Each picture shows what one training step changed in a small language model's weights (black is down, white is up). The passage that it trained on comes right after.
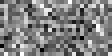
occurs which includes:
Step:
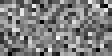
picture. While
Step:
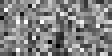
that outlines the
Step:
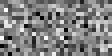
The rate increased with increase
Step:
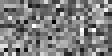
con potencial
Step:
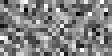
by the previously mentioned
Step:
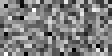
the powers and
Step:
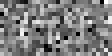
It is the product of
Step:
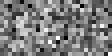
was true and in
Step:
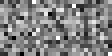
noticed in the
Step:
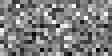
play a key role in
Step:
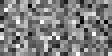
on Glx in
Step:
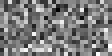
the following calls,
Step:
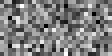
milk production,
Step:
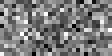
surmount the
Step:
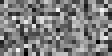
inequalities in
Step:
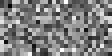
representing unknown
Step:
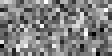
has been steadily
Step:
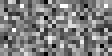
the question: "What
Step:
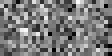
soil, and land and
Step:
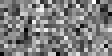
Services >
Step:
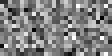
than a billion
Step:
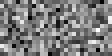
their authority on social
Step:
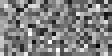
A Trimester
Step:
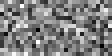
as is the case in
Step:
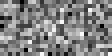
maximum at 0°
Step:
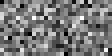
economic development continue.
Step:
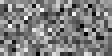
are HOCM
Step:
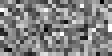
by specially trained
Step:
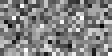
exercises are being
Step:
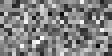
pulping started
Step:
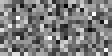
students. The study of
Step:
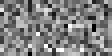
in terms of fault
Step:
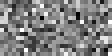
correlation between the variables is
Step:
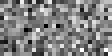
there are exactly
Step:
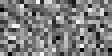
issues, budget
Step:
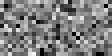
and Gupta et
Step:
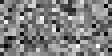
and Bison to create
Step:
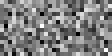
Properties of
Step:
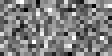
history of astronomy
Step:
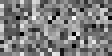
works of art created
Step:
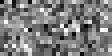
vector or all
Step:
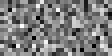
in term of representation
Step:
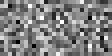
infant clothing
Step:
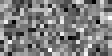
(CNS) of
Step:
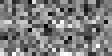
sharing multiple class means from
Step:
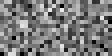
suggested the presence of
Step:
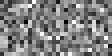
had begun long before
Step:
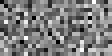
It differs in
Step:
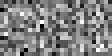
Travel time
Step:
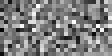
hind legs.
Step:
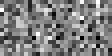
in conferences,
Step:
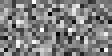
betterment of society.
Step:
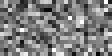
which collects
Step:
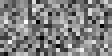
recent results see,
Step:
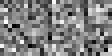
so this loss of information
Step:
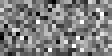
exposures. In
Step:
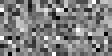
in air and then with
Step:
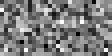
in terms of the
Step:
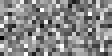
history of chronic
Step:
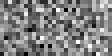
the underlying DNA
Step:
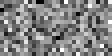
the boundary conditions and
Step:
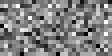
Moreover, the role of
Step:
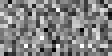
in MENA
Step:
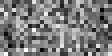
presented the possibility of
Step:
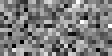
- Model performance was
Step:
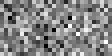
can be found as the
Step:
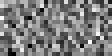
the effectiveness of their implementation
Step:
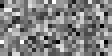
multitude of
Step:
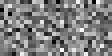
a private nursing
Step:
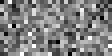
organizations. In the
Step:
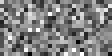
on cetrimide
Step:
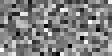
applying modular systems
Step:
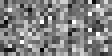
post contrast Not
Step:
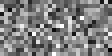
of two spheres
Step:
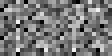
nm) by
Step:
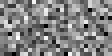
response occurs when a
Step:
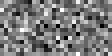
based on the weight of
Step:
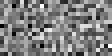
upper airway
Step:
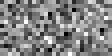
levels is promising for
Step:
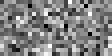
appearance in future?
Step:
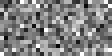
spin value only.
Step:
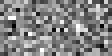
it into the sub
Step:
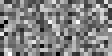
enacted mass
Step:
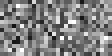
to earn higher
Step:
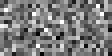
terminology, the
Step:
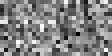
all areas of society.
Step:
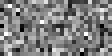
health systems (2nd
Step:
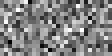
refers to engaging
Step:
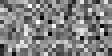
values, and stable
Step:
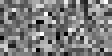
all obtained results.
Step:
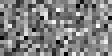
reaction, as shown by
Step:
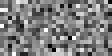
Reliability test
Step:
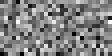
concerned, they must
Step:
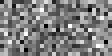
Japan; and
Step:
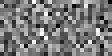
optimize the implementation of
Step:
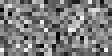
nurses. There
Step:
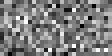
system. There are several
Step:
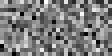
the steeper
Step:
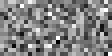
is proposed as in the
